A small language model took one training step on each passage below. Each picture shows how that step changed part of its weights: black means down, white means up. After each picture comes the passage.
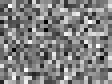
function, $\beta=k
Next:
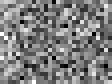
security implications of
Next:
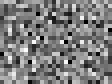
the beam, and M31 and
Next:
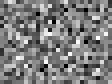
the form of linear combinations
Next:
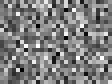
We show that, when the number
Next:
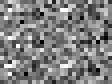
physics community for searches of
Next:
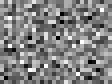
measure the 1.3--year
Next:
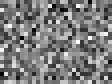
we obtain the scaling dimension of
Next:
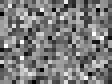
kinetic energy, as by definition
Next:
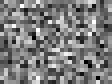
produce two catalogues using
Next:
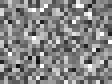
& extrap. & &
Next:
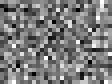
of the model we need a length
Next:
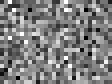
AdS or dS, this
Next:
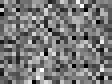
star. Furthermore, it may
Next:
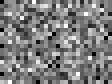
\end{eqnarray} corresponding to
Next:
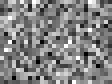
observed and unexplained
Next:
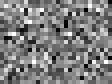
The transformation from graphitic
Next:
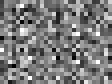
system (3.7) is
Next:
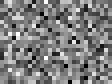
seem to consist of a
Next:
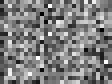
such as those caused by
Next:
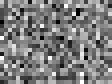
68\% confidence region,
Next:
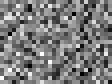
flows is complicated by
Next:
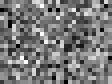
light curve. In order to fit
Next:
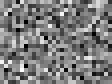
Belarusian State
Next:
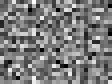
length of 6 mm and a
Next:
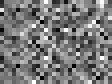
is also worth mentioning
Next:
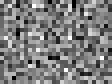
value until the weighted
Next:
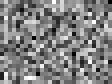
Physik II,
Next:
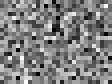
metric, etc.. In
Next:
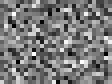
reliability of the DPU
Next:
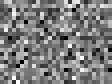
of the Sivashinsky
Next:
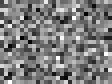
can customize a model
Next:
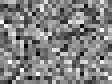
has shown that the velocity at time
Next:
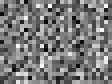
current conservation. Then we
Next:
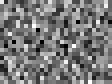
which evaluates to unity if
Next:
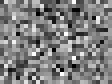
for high Prandtl
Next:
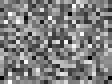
different types of transitions that can
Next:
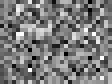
process is repeated for
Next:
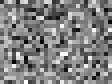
in the first branch and the
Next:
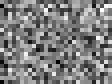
not occurred. Therefore, if
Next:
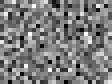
The IGIMF
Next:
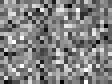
will be utilized for proving
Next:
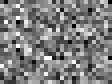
physical quantities like wave functions,
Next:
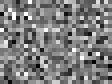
systems at sub-barrier
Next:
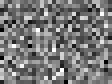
source position. After the application
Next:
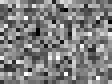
of sustained market
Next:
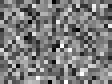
to an abstract dimension called
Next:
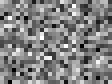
multiplets are assumed to propagate
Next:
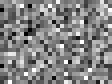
thermopower shown in Fig.
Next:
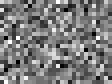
possible, composed of just the
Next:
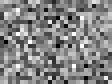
published magnetic measurements are
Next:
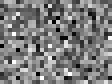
the usual assumption that this configuration
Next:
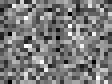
halo collimation. We can
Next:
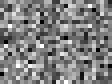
use of bold-italic
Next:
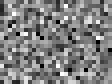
increase in the gravitational energy, which
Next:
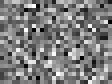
of discussions about CSV
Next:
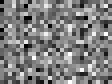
\approx \Delta\langle
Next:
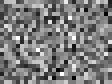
the great logician and
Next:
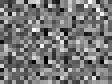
sixfold ordering.
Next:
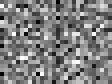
\eeq \beq
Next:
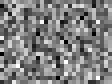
observed mutation rate, which
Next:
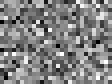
calibration curves for the different instances
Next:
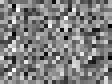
reports, structured
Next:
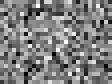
density of each hyperfine state
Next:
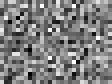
energy densities of Dark
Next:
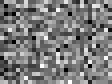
e-bits, with only two
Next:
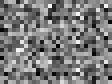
the system \begin{equation}
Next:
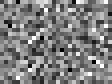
on a plasma surface. The
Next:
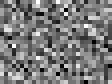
on the breakdown of the
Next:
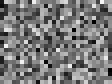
it is the (finite
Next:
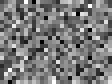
CPGE measured on
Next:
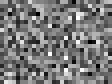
rat tail,
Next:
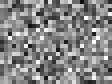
atomic and molecular lines were
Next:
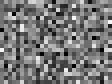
by planets may put the
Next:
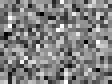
show $\bpe$ and
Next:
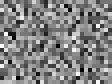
considerable interest in this system and
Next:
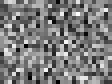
the Bessel functions,
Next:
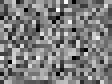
to the metric case, the field
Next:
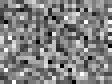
a narrowband delay
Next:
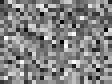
Sitter spacetime have long
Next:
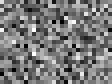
of generality. Hence,
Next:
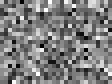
two unintegrated gluon
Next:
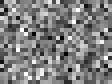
matrix sizes. However, there
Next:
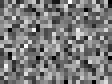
but not for P2. In
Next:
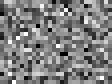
when approaching the surface due to
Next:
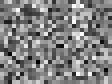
with integrated photonics.
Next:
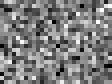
of the classical monodromy
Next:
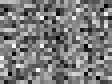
of agents grows and theoretical
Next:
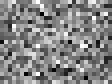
drift bands appear regular and
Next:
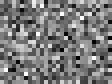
magnitude in the K band.
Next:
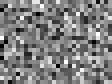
(31) corresponds to the
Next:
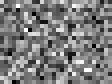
distributed. Multiple
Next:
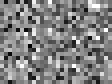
($\rho$) correlation coefficients between
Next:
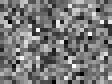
Mining: Assessment
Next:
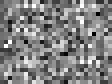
negatively affects superconductivity
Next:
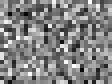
attributed to antiresonance
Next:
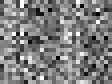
can be rewritten as
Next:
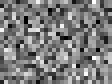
during the hardening of the
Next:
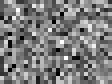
to an Equivalent
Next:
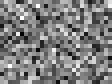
how to talk about or
